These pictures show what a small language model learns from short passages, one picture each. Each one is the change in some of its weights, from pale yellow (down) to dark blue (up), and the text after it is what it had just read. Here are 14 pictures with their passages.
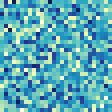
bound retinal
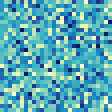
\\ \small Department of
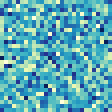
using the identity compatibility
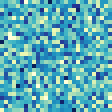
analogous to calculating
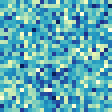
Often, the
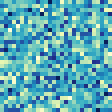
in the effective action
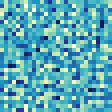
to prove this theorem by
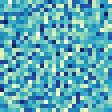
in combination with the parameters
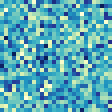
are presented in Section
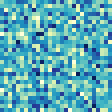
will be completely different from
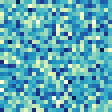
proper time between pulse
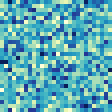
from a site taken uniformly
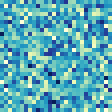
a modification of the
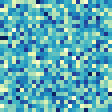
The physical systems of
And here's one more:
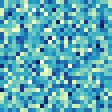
} To prove the main
